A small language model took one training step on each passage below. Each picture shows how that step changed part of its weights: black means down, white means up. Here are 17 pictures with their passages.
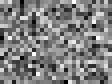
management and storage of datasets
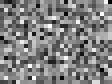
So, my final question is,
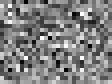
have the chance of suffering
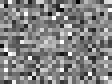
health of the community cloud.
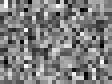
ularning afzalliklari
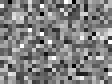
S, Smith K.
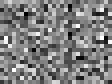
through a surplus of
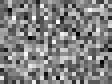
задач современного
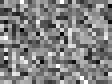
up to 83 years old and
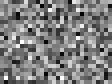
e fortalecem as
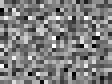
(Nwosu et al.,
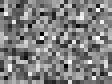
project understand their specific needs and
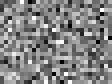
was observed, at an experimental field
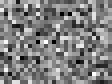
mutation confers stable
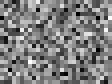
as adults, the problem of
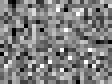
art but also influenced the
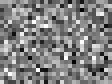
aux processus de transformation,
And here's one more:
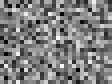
graduating decreases as
